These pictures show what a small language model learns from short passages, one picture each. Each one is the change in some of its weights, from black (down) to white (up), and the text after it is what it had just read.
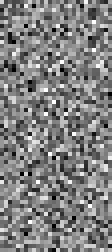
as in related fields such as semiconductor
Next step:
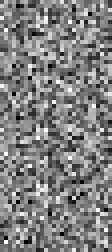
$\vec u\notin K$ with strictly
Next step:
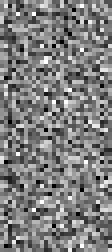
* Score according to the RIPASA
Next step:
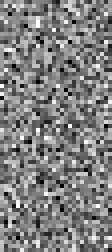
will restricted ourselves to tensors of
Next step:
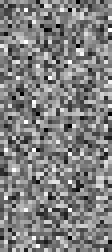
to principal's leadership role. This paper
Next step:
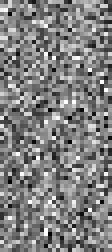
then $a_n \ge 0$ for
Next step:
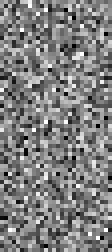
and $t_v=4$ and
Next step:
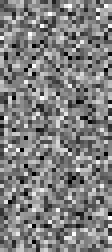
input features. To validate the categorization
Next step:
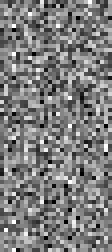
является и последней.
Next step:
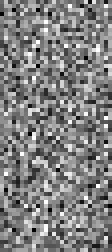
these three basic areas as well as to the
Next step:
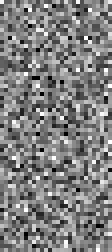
post-operatively. Data were described in
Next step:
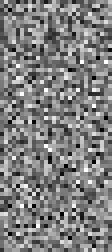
Положения об управлении
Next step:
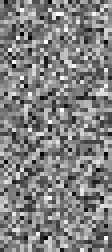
and stability assessment of Herbal balm
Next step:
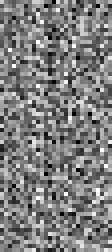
um agente transformador na educação.
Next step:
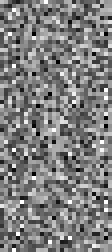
2018). Thus, strategic planning by
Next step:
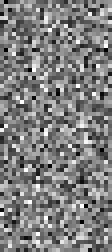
roll-up banner were created in the
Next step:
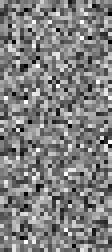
nonlinear dispersive fibers. The impact of
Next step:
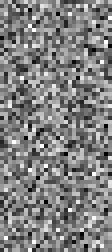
the robotic hand. This paper presents a
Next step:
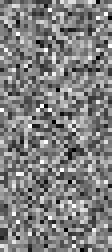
in each iteration to ensure that the study
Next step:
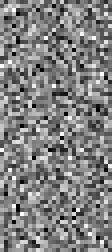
ale analizei literare, cea de
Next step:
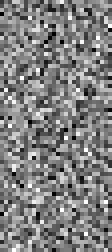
ahamiyatga molikdir.
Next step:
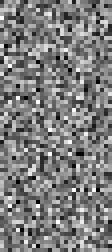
the first $\left \lceil \frac{M
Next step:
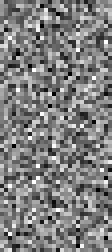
with high sulfur content.¹ In this
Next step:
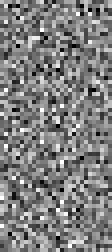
(ex.: rim, testículo),
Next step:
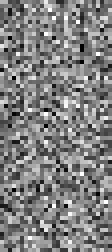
2025 for RCTs involving
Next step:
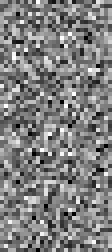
економічний університет
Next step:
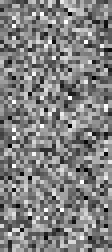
up with financial market efficiency models which
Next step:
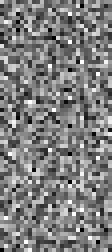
скорее опасное: он
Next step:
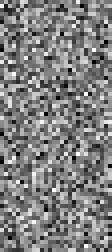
standard carbonate-free sodium
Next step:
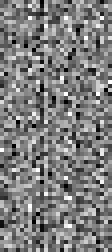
Uyarım Yaşamaya
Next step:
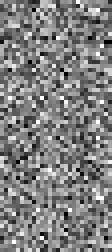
researchers called the Big Five personalities
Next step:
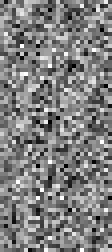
of inadequate recovery and
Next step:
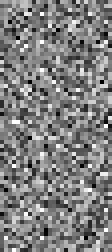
give the expected diagonal matrix expression for
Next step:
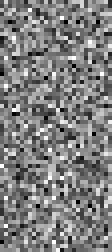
It is designed to be "infrastructure for
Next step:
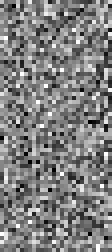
properly aligned short distal segment during
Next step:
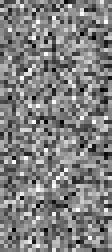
color, teniendo mejores
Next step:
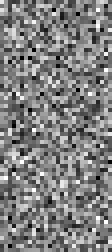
survive in competition. This trend
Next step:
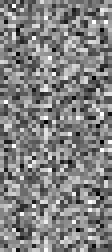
[Scientific bulletin of
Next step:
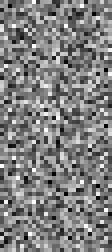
of these groups. This action only changes some defining
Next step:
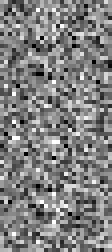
F. E. (2022). The Contribution of
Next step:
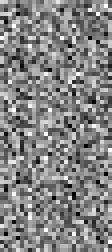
$|\supp z|\le m$. The subset of
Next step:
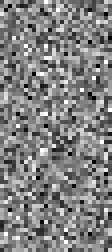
However, they are proved futile and health
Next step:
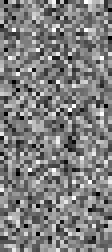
other is to render the fuzzy
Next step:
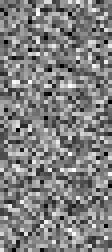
features that make it a particular case in the
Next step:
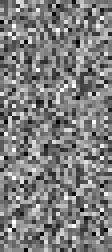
ma'lum bo'lib qoldi.
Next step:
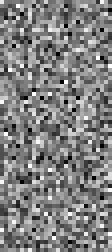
sente fome o tempo todo. Sua
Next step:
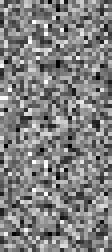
cadmium toxicity in
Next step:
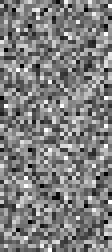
can be eliminated by rescaling, Lemma
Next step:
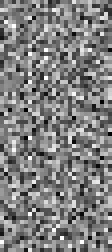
Both, the International Air
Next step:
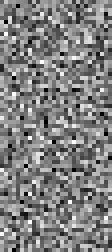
collected. It involved the gender of the
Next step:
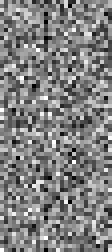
context of our research, we expose the program on
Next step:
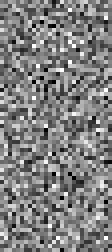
range of stakeholders. This will ensure
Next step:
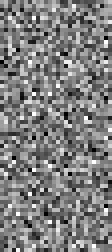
for educational institutions. The incorporation
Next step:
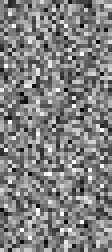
to define $\phi (D)$ as the $D'
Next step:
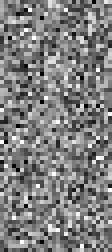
\end{theo} If the one-dimensional
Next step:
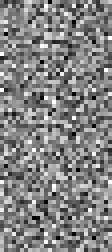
containing chromic acid, nickel
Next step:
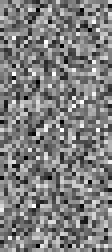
the latent ability continuum, signalling the
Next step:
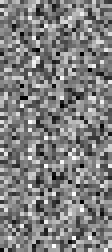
attentamente se la persona che ha
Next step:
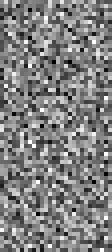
linked together, while Tables 1,
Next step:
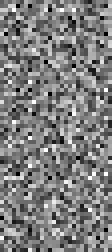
that $|\alpha|=k$ and
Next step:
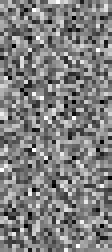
women (90 percent). Seventy
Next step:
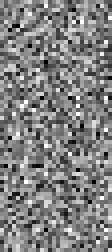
social networks. Due to problem of information
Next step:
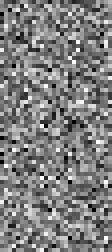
in developing countries. Traditional methods of
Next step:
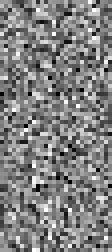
rings or schemes, originally performed by
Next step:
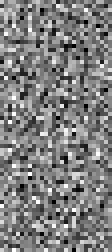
taqdirda, mamlakatning
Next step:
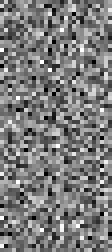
TABLE 1—ANALYTICAL
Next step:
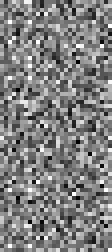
being a subset of $U$ is a subset of
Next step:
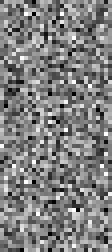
suffering of life in representation of body
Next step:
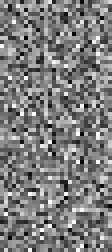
\author{Karl Petersen}
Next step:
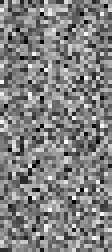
\cdots h_m M$. Without loss
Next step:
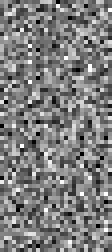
bo‘lib, chet tillarni
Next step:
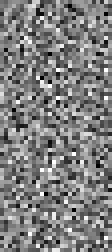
the town of Ouéllé is
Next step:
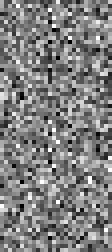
de forma à recuperar eventuais
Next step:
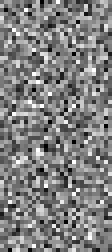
and life expectancy is around 65
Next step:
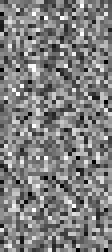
psixologiyaning eng muhim,
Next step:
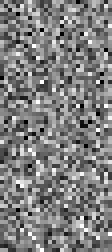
\frac{1}{2}$), we observe that
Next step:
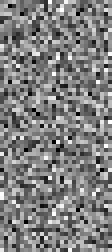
is a stably flat noncommutative
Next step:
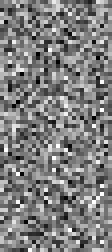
values for happiness facility SPSS Code
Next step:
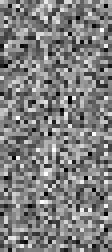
Pharm Student, Department of
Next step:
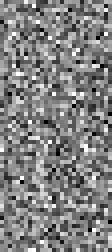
this historical moment of demonetization.
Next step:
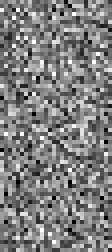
to investigate the ability of a General
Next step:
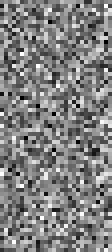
for speed of 1000rpm. Fig.
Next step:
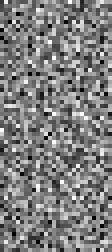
0.014 \times \text{Dilution
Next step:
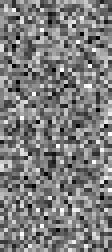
foi revisar a literatura sobre o
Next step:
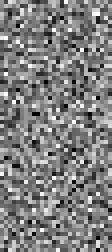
on the space \eqref{cntenpr} with
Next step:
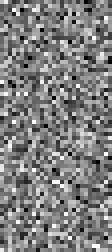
20%). The eight factorial combinations were compared
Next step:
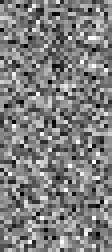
company data and help in streamlining
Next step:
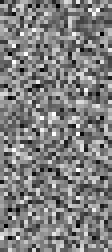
Digestive. Stomach 10,7
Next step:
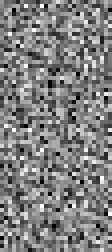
bioavailability and food supplements were
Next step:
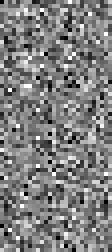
u L(u)\dd \sigma=\int_\Sigma
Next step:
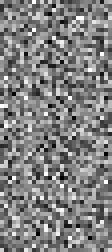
contained many impurities, such as
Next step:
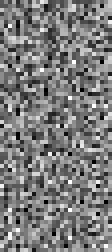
ключевого источника
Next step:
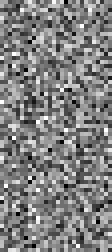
di Economia e Management 23 23
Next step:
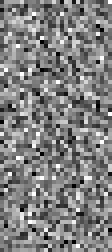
rezolvăm probleme, adică
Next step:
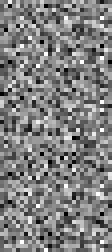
INTRODUÇÃO Sob
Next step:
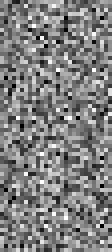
CNN models on hourly VTD matrices.
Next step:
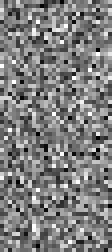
poniendo la mira en los
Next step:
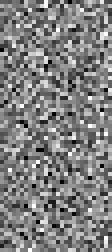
theory, conjunction and disjunction,
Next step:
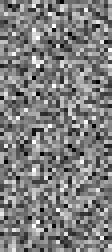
to my second heart my son Taha
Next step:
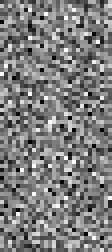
T-T_0]. \end{equation} This
